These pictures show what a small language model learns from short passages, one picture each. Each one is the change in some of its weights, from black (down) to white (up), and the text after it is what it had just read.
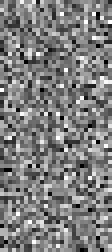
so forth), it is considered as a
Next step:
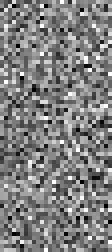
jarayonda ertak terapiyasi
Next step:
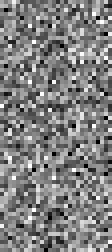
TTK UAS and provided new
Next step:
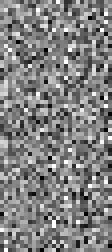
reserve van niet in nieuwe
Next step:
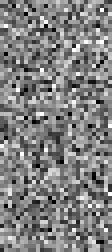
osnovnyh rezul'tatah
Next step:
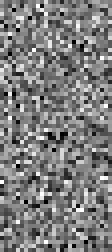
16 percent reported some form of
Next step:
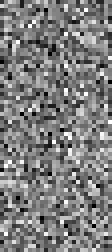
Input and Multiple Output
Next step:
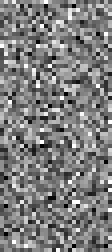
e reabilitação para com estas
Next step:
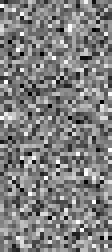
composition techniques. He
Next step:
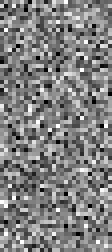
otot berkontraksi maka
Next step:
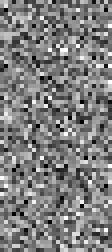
concentrated H₂SO₄. A
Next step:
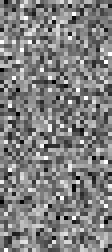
separados (Falcão &
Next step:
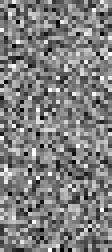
the experiment for 10 days.
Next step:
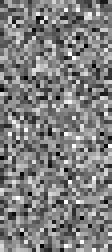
— 是 Notes: A poem
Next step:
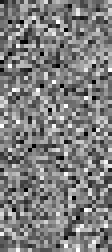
aynan o‘quv va laboratoriya
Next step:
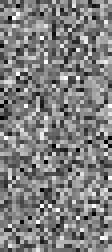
Educación Básica, se obtiene como
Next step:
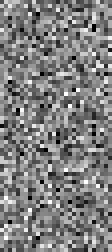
and setbacks. 3.3.
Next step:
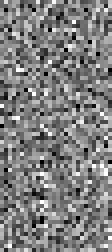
VU (FARKAČ *et
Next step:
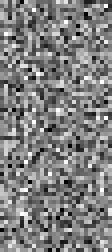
535219. The active fraction was
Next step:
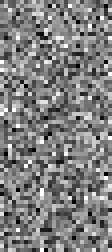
the sizing of the glass fiber
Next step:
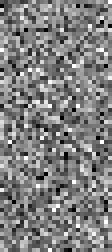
[3], anti-inflammatory
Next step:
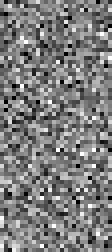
government employment policies had
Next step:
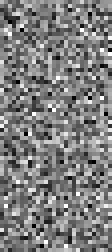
at the most concrete and local levels,
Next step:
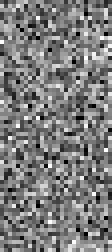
of the continuous note sampling process
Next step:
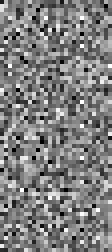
Buchmann, Moore e
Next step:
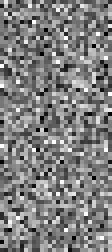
time (rest, social life).
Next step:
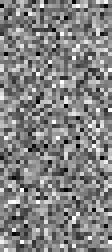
asosiy yo'nalishlaridan
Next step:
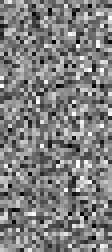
methodology is not sufficient’, or
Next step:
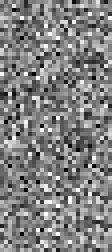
1-ilova). 10. Aksiyadorlik
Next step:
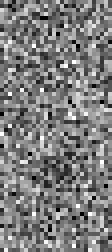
documents was regulated by Regulation
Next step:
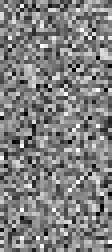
implementation of investment projects with significant
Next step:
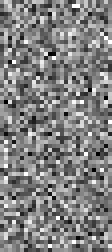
en remuneratiesystemen en op
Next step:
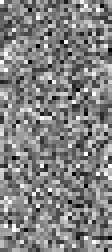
limited. Therefore, the key
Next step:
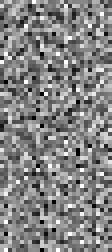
... das, das ebe, das
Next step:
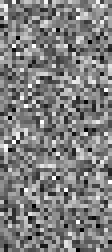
cañón y ocupa una parte del
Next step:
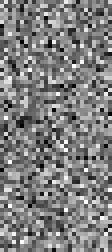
dus naar gestreefd worden
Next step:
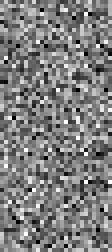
qarshi vositalar sifatida
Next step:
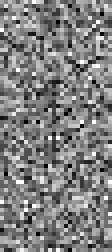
чой ичишни оддий
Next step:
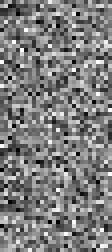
into its valdecoxib which is a
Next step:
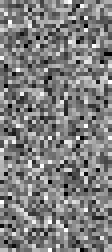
the amount of the consumed food
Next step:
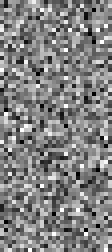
Toshkent shahri Yunusobod
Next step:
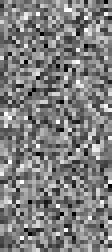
a CPC. Functionalized
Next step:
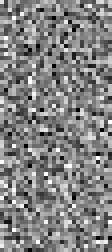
mutaxassislarni kengaytirishga
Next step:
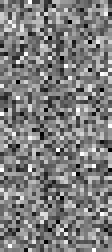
Asam, Tbk, had the highest
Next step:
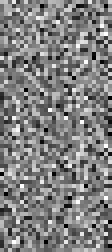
effectively link interior and exterior
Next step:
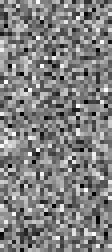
As You Like It. The object of
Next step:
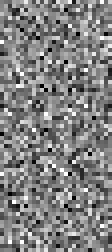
of the population, i.e., 74%
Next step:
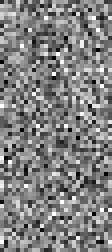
bilan shug'ullanish uchun
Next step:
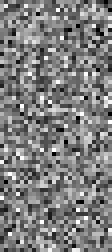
how high the indoor radon
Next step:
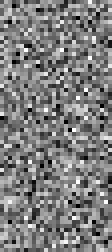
knowledge level. A statistically significant
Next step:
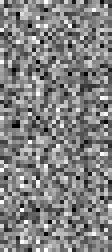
особистості, сталості
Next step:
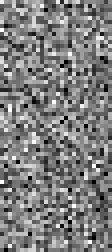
человеческих органов
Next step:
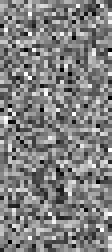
Erqo‘ziyeva singari
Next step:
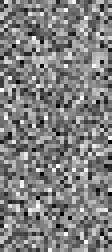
с крупными заказами)
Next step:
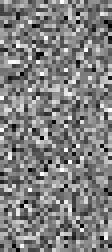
yosh qalblarda yangi
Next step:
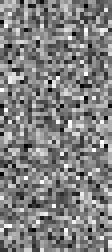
cutting knife, peeling
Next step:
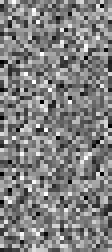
Лола Улмасовна
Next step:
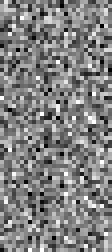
has regained its status as one of
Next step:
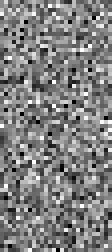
of entropy, contrast, mean
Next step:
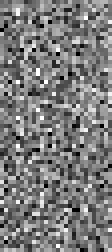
cidade, aqui definida como
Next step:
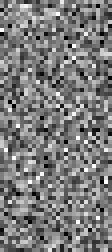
knowledge and experience to identify the
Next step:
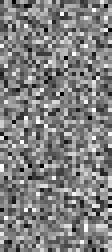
client and downloading
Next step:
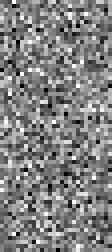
Symfony model detailed in
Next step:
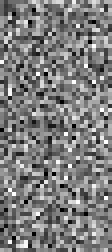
M., Duarte Campos, D.
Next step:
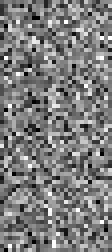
дидактические и
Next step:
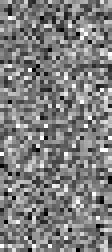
information on the geographic spread of the
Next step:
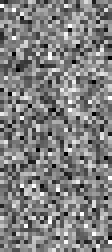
techniques of updating equalizer
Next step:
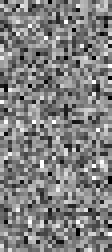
and also have an impact upon the host
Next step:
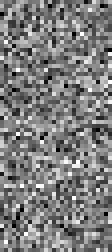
the restricted acts in copyright
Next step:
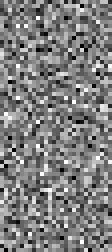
itself or adjacent lands. -
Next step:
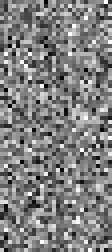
changes in red blood cell
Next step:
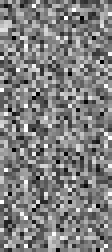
обогащении культурной
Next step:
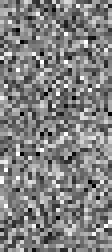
Research Data Canada5 - Other
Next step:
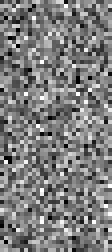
correcting performance with an average of
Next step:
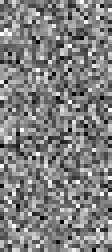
модели. Если
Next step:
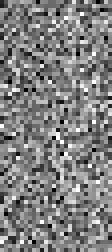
katta ma'lumotlar
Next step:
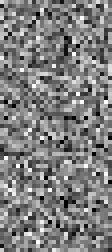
certain thermodynamic conditions
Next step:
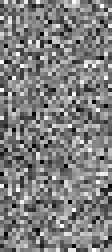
característica à tração na flexão
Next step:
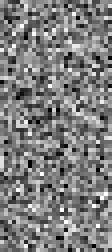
reduce protein breakdown
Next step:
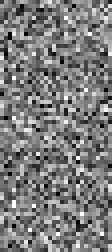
oldinda turgan ishning
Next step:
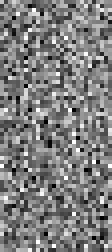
самостоятельность как
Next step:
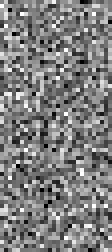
Chatterjee (2009) reported
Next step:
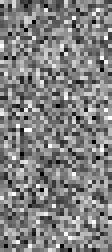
citizen was enabled to file for
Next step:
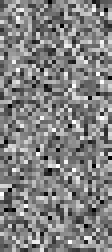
що об'єктом
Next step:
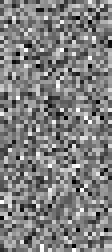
statistically independent of) all the
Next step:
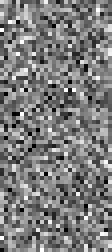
a preliminary assessment of whether
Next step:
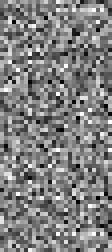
hundred years had passed. It
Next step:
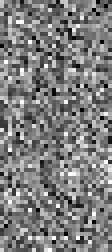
Obrázok 1. Western
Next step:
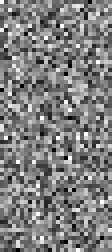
According to TOC methodology,
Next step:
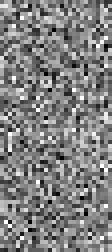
Meireles, Vinicius de
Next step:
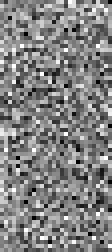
ailenin ekonomik
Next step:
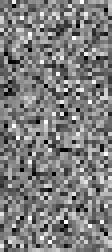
que afecta directamente su trabajo
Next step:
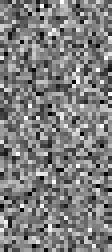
level the results indicate 'the significant gaps
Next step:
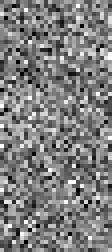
riesgo institucional para las
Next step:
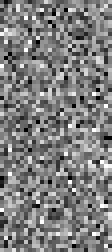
fixed amount of metal ion.
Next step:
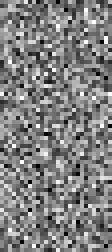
de producción de conocimiento del
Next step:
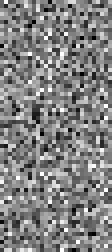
Râșcani, OS
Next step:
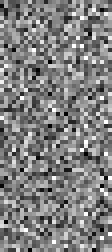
exception, rerun and use time
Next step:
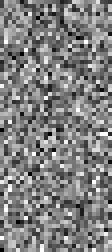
in the economy of Uzbekistan.
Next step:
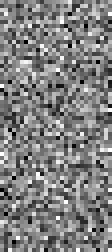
study aimed to identify the extent
